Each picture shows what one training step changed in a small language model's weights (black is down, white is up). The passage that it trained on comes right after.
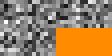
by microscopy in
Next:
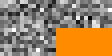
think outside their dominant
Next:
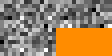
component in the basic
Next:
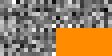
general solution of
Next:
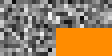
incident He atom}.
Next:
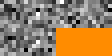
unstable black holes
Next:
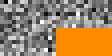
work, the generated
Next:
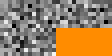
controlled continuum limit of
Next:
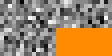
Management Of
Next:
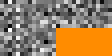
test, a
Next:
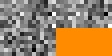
absorbing the
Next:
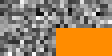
website and made
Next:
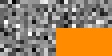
a controlled setting,
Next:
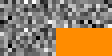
shear-layer mode
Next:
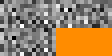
order tensor with the
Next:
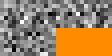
we actually prove that
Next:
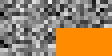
shown in the
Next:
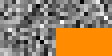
constituted by the
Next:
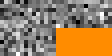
a method close to
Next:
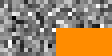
0$ line where
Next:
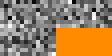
of technology index is
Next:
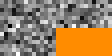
clay soil.
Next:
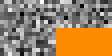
parameter $\mu$
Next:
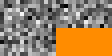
the broader realm
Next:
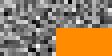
- Interaction:
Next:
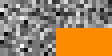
the Fermi level in
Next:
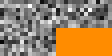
the legs to
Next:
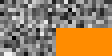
case, the
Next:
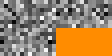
and the adjustable
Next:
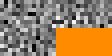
mitigation strategies.
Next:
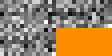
of the spherical
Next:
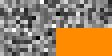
the heat of
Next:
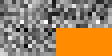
to the idea of
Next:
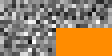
to all quantum
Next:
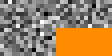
CS, through the
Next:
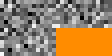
repeated. Finally,
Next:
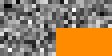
on social media,
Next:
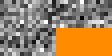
to the related mechanical
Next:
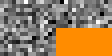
higher powers,
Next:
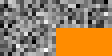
original draft,
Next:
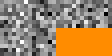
and helping the
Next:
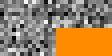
those for the
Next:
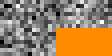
unknown individual in the
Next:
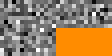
errors. The
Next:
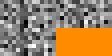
same line shape as
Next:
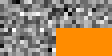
wire coil
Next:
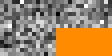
relevant works in the
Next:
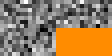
value assigned to the
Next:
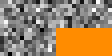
Optical Engineering\
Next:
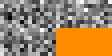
introducing increasing
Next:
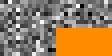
threshold, brings
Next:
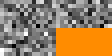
fail at reduced strength
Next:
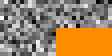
exposing patients to
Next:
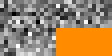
further analysis. In
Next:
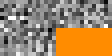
In strong contrast to
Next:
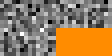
original signal to its
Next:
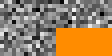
forward model,
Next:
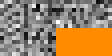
also happens to
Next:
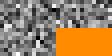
is forced to
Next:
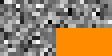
and stable inner loop
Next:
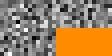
trial drug has
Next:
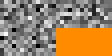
times as seen from
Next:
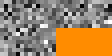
species that compete
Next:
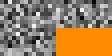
subsection, we
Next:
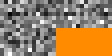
trust, the community
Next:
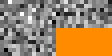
the present work.
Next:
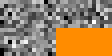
existed on the
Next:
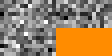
in the region of
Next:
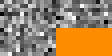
the inner region
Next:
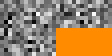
private networks.
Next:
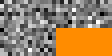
the power spectrum,
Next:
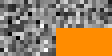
the steep tail
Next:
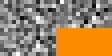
studied area is located
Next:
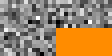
total impedance
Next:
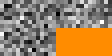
security in the
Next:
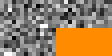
case, that
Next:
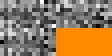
amplitude of the
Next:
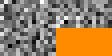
switches its state
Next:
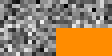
a context can be
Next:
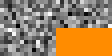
BBB. This
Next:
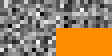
TPC and
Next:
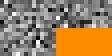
is etched into
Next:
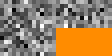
available, and widely
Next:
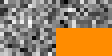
therefore the regressions
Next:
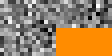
seems to be
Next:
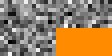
maintenance of
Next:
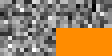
grown in
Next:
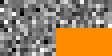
dielectric measurements,
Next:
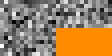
the loading rate into
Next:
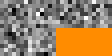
and age as
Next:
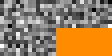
multiple runs of
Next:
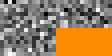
plate, respectively.
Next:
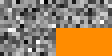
draft of this
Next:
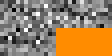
or nutritional
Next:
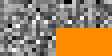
KSB is
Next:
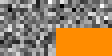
in immersive
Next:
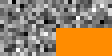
8: Results -
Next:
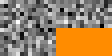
children's eating
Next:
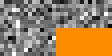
for MSPs
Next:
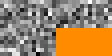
2 \gamma /
